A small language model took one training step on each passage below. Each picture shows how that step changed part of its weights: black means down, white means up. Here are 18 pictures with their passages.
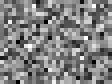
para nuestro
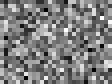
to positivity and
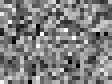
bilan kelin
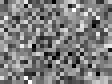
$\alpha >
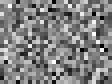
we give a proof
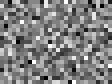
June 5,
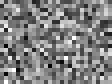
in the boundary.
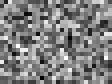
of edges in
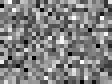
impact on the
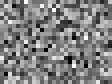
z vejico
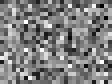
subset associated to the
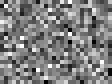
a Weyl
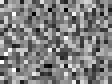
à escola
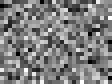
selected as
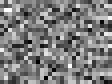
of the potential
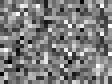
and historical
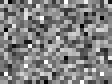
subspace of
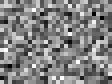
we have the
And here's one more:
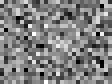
is its ring of
